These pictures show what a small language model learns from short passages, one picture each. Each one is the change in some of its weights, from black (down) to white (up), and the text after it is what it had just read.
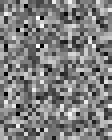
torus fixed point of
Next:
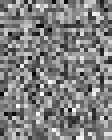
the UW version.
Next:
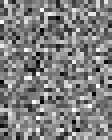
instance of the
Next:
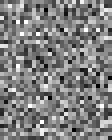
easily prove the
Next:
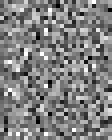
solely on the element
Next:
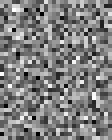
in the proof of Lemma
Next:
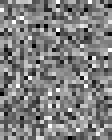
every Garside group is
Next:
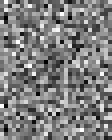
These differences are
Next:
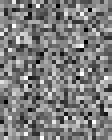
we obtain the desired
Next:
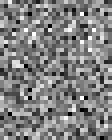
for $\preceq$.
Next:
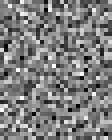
We deduce that, as
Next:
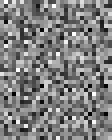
obtain the estimate as
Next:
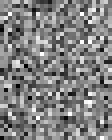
for $\fund N$,
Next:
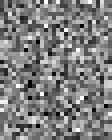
subsequences and
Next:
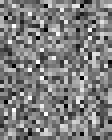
Every modular form
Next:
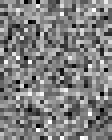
$\Sigma_y$ be
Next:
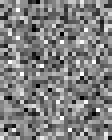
мы можем
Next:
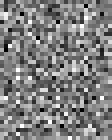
For the lower bound,
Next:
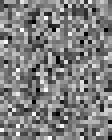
through the corresponding generating
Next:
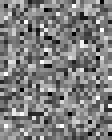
Laplace equation on
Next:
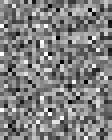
J\cr \vdots
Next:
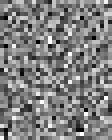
0$ and we can
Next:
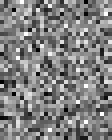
the Kronecker
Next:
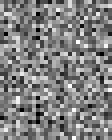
n}$ having $\hat
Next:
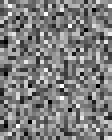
)$ in some order so
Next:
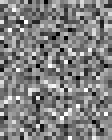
such that all edges
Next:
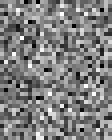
$X$ be a
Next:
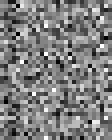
, \end{align*}
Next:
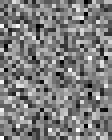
We have $(B +
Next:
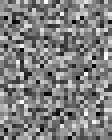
scalar for some value
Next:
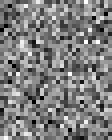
in our GitHub
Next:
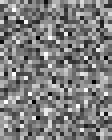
such that every choice of
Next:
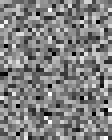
and, as we will see
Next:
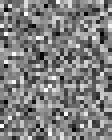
goes as follows.
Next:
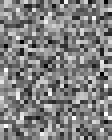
cases, according
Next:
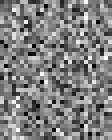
it defines the following
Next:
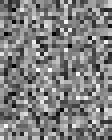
\end{equation} This
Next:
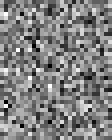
the lower bound could
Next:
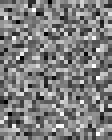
and Function Theory,
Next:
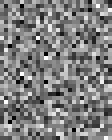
author was partially
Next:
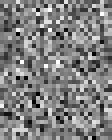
the ramification
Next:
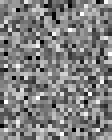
be a path with length
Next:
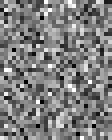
is worth estimating
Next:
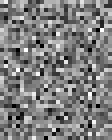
functions satisfying Condition
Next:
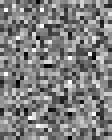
field one source
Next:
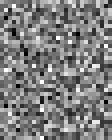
divisor of
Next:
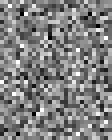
that for large enough
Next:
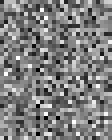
betweenness relation induced
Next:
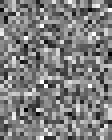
mass density field of
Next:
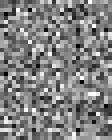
remove an extra
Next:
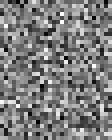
where the description of the
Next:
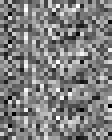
S E C T I O
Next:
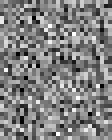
the present paper should
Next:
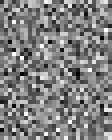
1$ the following identity
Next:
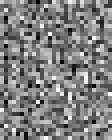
single point and there is
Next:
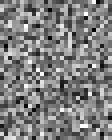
Deodhar component
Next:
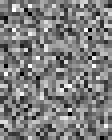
for every set $\alpha$,
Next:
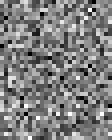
year. Let
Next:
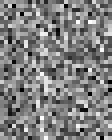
\medskip {\sl
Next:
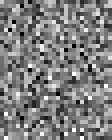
is decreasing.}
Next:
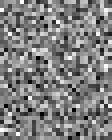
next lemma shows that the
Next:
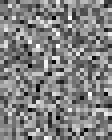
proposed to solve
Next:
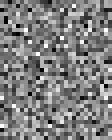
of Jacobi
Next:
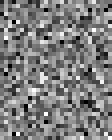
{\it boundary control},
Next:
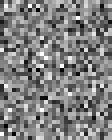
Any proper extension
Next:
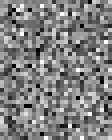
= \int_\tau
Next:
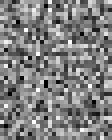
framework.} We
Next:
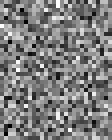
but in the context of
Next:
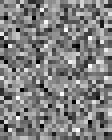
are valid in the
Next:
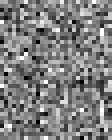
principle implies that
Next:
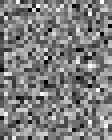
`Symmetry and
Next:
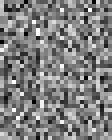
$ is affine in
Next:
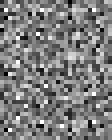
analytic and bounded in
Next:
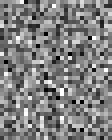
have \begin{eqnarray}
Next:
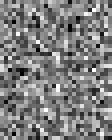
{}; \draw [very
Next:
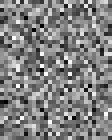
that the inequality in Theorem
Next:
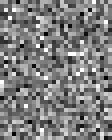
a normal form computation with
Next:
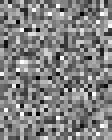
denote the disjoint
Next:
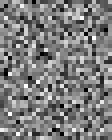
Then we have the equation
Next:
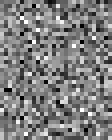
algorithm also requires
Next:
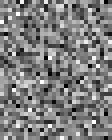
direct solvers for linear
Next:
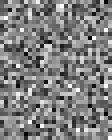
estimate (with taking
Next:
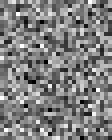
+ v_2\otimes
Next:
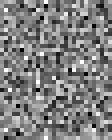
variables' framework which
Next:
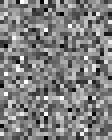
on operator splitting
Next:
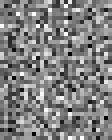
space \begin{equation}
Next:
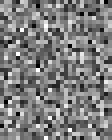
In this regard, the
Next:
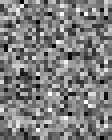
function $\Lambda$ such that
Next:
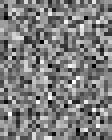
in $ X$, we
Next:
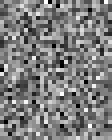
with local coordinates
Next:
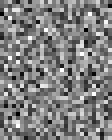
a smooth and square
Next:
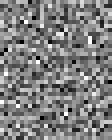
particular cases when the
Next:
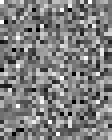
be an arbitrary
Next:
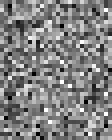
f}{\partial \alpha}
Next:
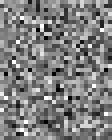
directions for future
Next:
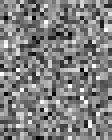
are formulated by the following
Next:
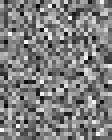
part of the argument is
